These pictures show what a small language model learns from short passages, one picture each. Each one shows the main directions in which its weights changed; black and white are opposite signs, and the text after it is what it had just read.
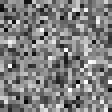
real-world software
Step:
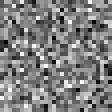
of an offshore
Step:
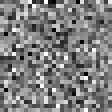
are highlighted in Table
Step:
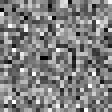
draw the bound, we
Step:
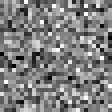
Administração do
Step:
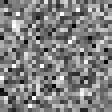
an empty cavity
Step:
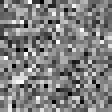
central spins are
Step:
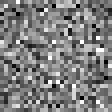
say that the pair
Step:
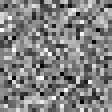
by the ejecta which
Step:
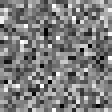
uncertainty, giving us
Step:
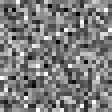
for Large Extra
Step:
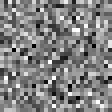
game: the
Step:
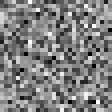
layer normalization, an
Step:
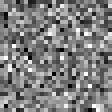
lack of a compelling
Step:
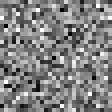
direction the laser writing
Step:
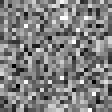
a aprendizagem inicial
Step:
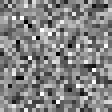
verificar a
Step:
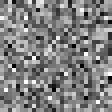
este modelo foi
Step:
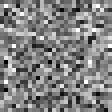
directly. We employ our
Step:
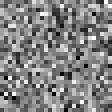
sujeito que se
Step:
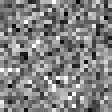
monomer density
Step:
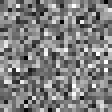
deviation of the density of
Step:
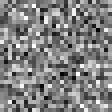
pasado siglo
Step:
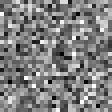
the variables $S$
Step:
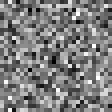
(i) the change
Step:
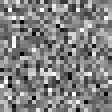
gap assessment will be
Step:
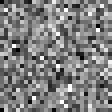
verstehen und
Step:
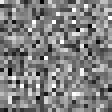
parameters are in phase
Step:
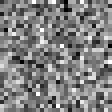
o futebol
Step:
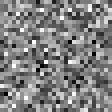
normalize those which
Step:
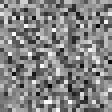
es interesante generar
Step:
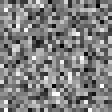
Leiter Bereich
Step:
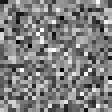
youth”, *Journal
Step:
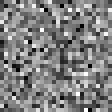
that emphasize the analysis
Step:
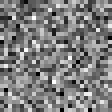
$l$ into the
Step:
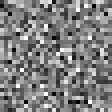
learning the optimal policy for
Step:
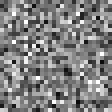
sifatini oshirish,
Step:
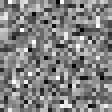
comparable to the underlying
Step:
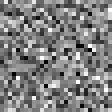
a third-order
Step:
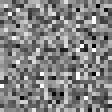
под основание
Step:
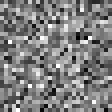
yet been performed.
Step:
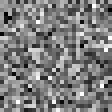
outcomes. ##
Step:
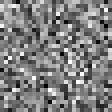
is the ultimate
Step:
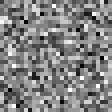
ichiga olishi
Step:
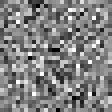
swarm normally
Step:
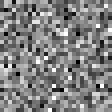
em que as pesquisas
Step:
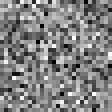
may be detectable
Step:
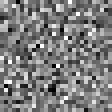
of the emission should come
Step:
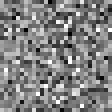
circles represent the data
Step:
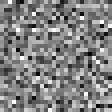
E. Jacy
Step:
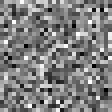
instant in time.}
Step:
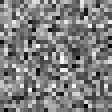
V $ were defined in
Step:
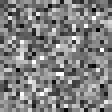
\& Carraro
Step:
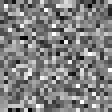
allow for a greater
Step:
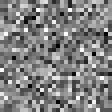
efficiently filling the
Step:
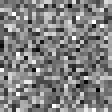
situație a lui
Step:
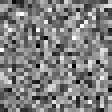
in an inclusive
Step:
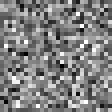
to 3h) using
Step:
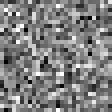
and Service
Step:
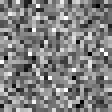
using Eqn.
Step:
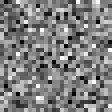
soi dans une
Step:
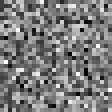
monotone in the
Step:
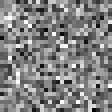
do estresse no
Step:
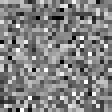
It is tempting
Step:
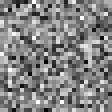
flèche varie
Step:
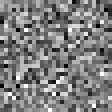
part of the galaxy catalog
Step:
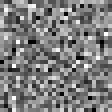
e deve ser
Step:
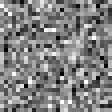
visual BCI
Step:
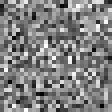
than the collisional
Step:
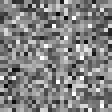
consistent for the same filter
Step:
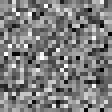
bolalik davrida
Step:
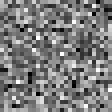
stress correlations in
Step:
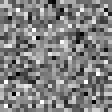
не только
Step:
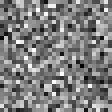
atom is a characteristic of
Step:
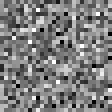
alguma perda
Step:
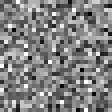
the y-axis is
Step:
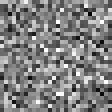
practices. We
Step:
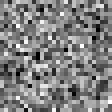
flux rope ceased
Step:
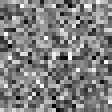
allow children the
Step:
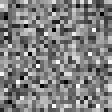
structural components under experimental
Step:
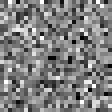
Effectiveness of
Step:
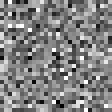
Os pais
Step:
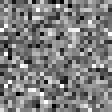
TWIN VA
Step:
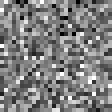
sociais no
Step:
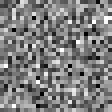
práctica notarial
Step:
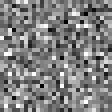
compilador de
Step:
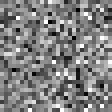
dominated era. With
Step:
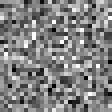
parameters in the MCMC
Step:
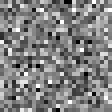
the smallest two lattice
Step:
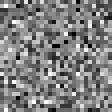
complexity, it can be
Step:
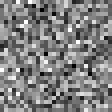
of the compensation
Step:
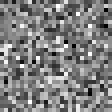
propose a GA for
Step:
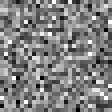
the SM. This
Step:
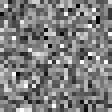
show how accuracy and loss
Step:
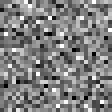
can notice a double
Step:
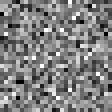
the spin corrections the
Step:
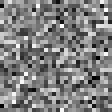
hopping amplitude.
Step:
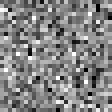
fragen wir
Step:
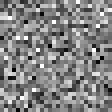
velocity indices colored by
